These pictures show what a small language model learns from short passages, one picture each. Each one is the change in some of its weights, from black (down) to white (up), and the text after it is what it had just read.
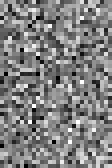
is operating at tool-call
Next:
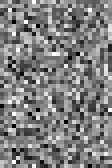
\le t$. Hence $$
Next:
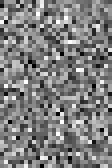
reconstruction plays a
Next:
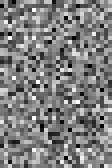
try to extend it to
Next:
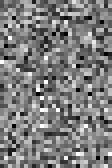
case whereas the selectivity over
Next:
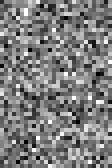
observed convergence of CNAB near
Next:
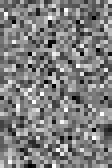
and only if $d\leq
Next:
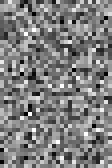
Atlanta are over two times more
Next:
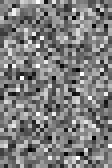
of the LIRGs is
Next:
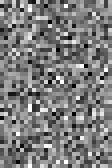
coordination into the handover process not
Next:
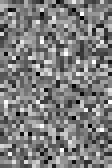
they considerably improve those obtained
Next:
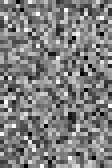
the achievement needs plays
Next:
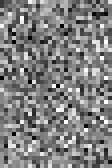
\eea where the eigenvalue
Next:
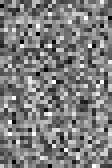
with an undirected connected
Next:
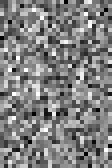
de Ciencias da
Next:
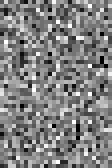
(including TPM
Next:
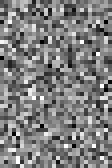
dummy variables. For
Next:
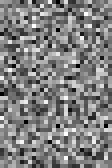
Institute of Science Education
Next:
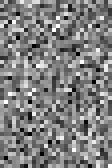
$\eta$ are independent.
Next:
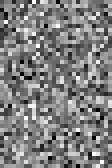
of $\tau_N$ are obtained
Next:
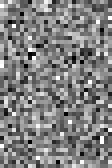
the Non-Potential
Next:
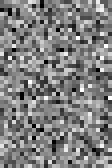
J \Delta_{med}^\prime \,
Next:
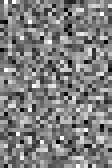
in infinitely many ways as the
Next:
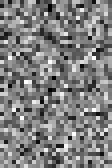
guaranteed for local Hamiltonian
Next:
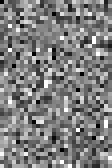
index two subgroup $N$ and
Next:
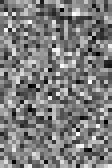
limit $n\to\infty$
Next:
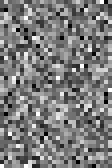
The fundamental computation we made of amplitude
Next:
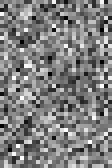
%The contribution of the mass
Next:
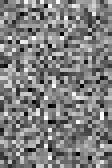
Deviations from the degeneracy
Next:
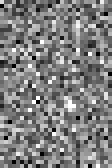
0$ corresponds to a critical
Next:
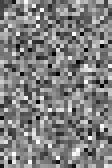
of this result. The most
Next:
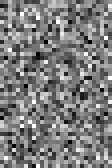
\mbox{for odd
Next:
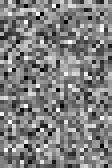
applications. A similar mechanism is
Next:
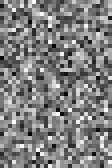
thermal stratification intensify
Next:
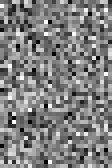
\bigg. \nonumber\\ & &
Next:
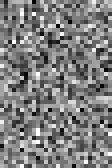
as $\mathbf{r}_u =
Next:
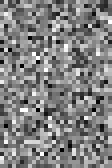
$r$-paths in $\sigma
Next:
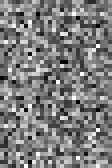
high density in the trap
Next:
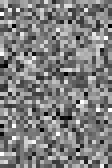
moves its cutter relative to
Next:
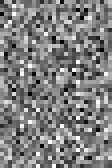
\bigskip \noindent {\bf Figure
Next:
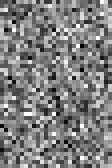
with lasers suggest that there
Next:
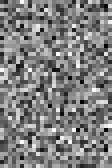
that lies strictly under the level
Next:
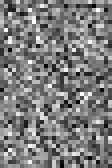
model (see review by
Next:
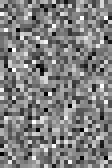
% % % but it may become
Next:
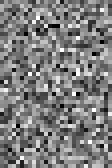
fluorescence collection
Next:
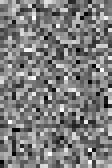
are used as a proxy -
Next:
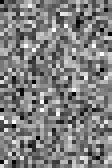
positive periodic solutions for periodic
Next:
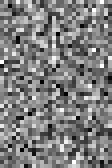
zhang2025si} and for
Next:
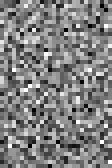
and as few zig-zag
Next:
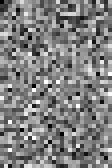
splitting process into a computational
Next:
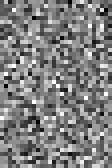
an error. In case (i),
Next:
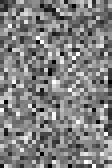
requires only induction on the
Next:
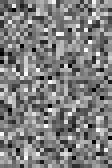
gold layer sensor ###
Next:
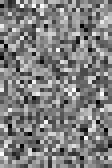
local gapping interactions that are invariant
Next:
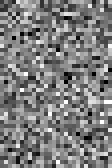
parameter changes. Storage systems are
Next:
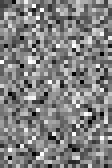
of quasi-periodic
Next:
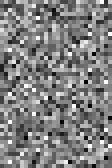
section of the tail that we
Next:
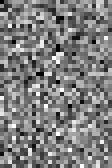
researchers from the Theoretical High
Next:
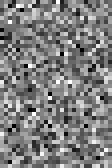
every $i\in M$.
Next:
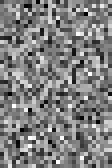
J/\psi n$ reaction,
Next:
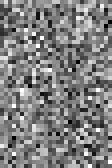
of the genus two curve
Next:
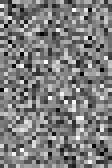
2010} \begin{document}
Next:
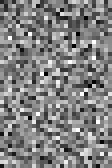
upper bound for the minimal number of
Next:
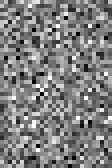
$\mathbb{F}$, which is fixed
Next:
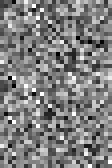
of the regular representation of $G$
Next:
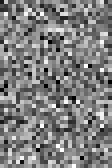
However, in most cases this is already
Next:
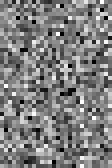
snapshot is given
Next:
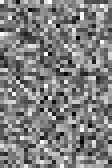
differential conductance,
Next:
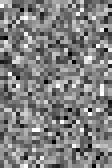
The $p$-adic
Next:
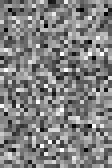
display things received from
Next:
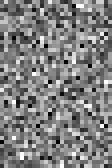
Indeed, it suffices to
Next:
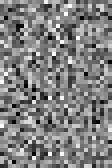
{\it conditional expectation of
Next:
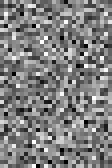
)$. The particle weights are then
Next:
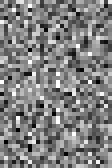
and $\mathcal{F}$ denote respectively
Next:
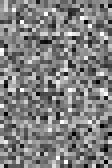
$\zeta$ prescription was
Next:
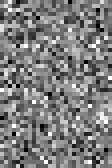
the helicity zero of the
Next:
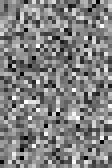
\end{equation} To solve
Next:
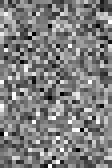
$ as a real number. We now
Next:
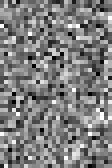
and $J^\prime$ between
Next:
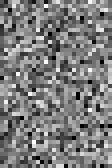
from Theorem $\ref{t1}$.
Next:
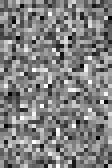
wide range in neutrino
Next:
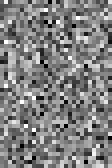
in area 2, 2) the
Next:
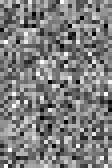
stratification exists within a
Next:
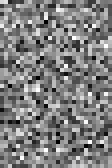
LRI for the charged
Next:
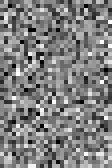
the presence of infinite switching,
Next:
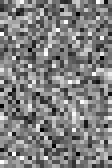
A with $D\neq
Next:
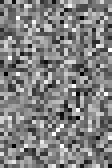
an ellipsoidal light
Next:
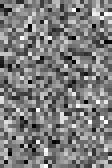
L_\mu \gamma^\mu
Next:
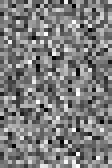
or a business
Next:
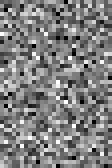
what I consider to be the two most
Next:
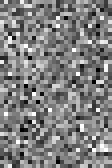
$M$ of rank $n$
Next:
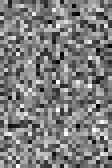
b\in W, A\in
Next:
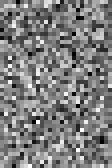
O(\epsilon) $$ Thus~:
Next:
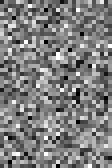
which guarantees
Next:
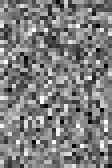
than $k+1$ of
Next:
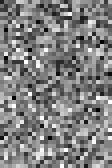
pure states on $B(H)$,
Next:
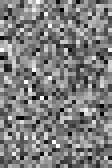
Center in Multiscale
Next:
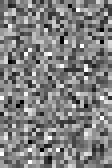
and the Dirichlet
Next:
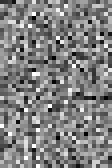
umbral form of the Appell
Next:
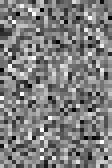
this with \eqref{m} for
